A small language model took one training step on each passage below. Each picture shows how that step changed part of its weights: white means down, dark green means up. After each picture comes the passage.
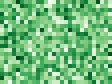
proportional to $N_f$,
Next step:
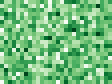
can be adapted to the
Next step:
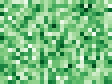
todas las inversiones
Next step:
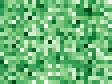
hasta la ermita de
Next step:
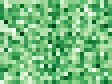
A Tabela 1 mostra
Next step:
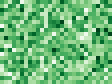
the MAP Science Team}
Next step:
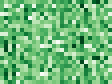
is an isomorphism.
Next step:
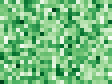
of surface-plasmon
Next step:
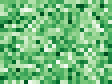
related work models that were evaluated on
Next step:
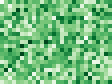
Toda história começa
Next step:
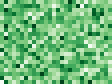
which depends on the dimension and the
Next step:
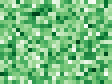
fehlten sie zur
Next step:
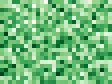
based on a simple recursive
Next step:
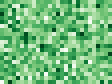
for the tests. In order to
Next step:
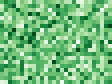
the laser scanners of
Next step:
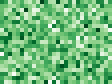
transmitted power will be the
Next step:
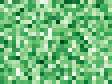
can be trained to perform different
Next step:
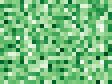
attacks on single photon pulses,
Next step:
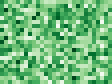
an algorithm for the tensor reduction of
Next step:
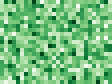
low-mass main-sequence
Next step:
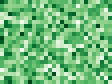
SP, Brasil,
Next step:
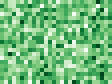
sendo excluídos
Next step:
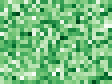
are accordingly: 1)
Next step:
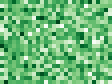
zarur. Juda
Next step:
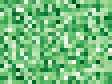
words, how to ensure the output
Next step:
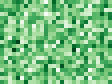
included confirming the interpretation of findings
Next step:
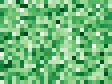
also the case for the next
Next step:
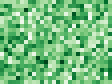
Cromatografía de
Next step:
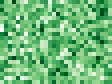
we apply several transformations to local
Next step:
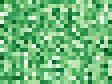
of Uzbekistan. The
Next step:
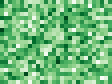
la educación tiene que
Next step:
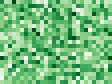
found in Table A5. In
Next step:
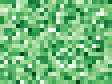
prior.shape1 =
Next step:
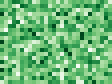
to the near-constant
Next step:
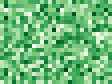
electrical resistance was measured by a
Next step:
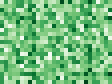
now apply the flat-superspace
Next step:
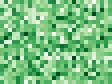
come from the reprocessing of
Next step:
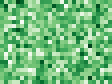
aprendizagem colaborativa
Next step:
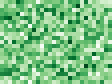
asymptotically, in the limit of
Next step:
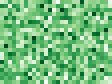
seperti dompet pada
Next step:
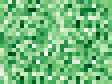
de yerel medya
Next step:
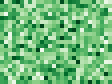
summary of the advantages and
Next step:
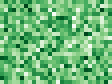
talent. This is an open
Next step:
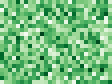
satın aldığı
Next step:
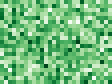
an aftermath of Marawi
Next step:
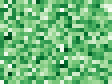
perimeter of the substation
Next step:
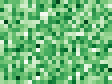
best of our knowledge, our evaluation
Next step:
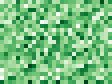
resurslar, balki
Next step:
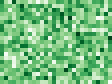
is presented in Table 1. Table
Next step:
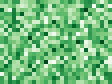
of the lifetime of the
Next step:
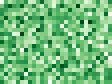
at sufficiently high energies the massive
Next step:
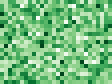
took purposeful roles that
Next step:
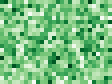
as in QUIs and
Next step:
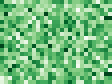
end-to-end training in
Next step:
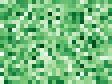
- e. Lograr
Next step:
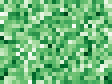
class. On the other hand just
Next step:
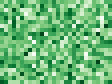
on FEL amplification was previously
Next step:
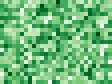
la variable dette publique
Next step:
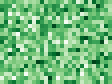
todo el mundo y en
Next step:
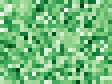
risico draagt,
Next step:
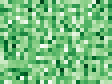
is derived from 'bil' to
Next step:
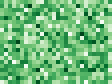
result obtained for the antenna
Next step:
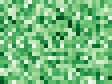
yangi tajribalarni
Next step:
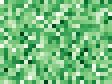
HS algebra, which is
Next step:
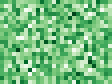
Qayumovna University of business
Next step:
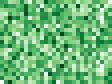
the dominant family members. In the
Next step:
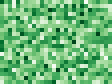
variable archive size. In
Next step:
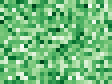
are processed simultaneously to share
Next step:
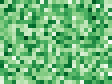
no auxílio da
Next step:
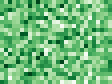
vistas a evaluar el
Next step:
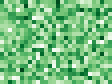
que não havia sido
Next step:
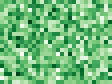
of e-commerce.
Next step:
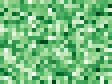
finais Baseado nos dados
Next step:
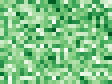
any uncertainty from theory, since uncertainty
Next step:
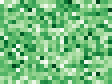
be naturally dissolves in
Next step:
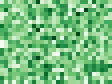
eclipse (also
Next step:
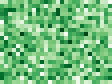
be a prime power and
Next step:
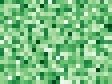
generally constrained to areas with
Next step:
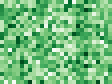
de vida y preservar o
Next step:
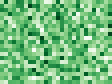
same values of $\alpha$ and
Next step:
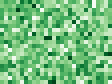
upon hybridization with its
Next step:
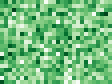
poder monitorear en
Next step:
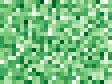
acarbose, even at lower
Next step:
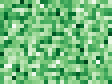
production processes are included at leading
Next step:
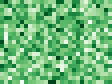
Targeted radiotherapy with
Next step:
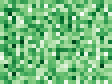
was conducted using class room interactions
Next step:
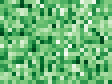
application possibilities of each model are
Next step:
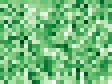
central part of this dialog between
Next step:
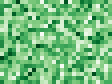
afectará a la
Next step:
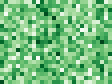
qui suggère qu'ils les
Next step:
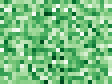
comes as a result of experience and
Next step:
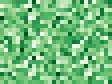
Lavanda va uning xalq
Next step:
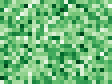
Regarding the prior distributions for
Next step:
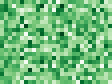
complex orthogonal basis of the
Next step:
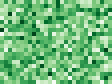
que se encontram
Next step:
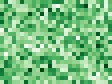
are excluded from the cycle basis
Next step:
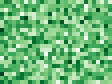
la Croix rouge -
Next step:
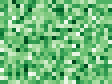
concurrence. Then, we
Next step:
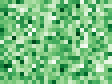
exploiting the quantum statistics during the
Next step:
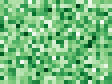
lebih unggul
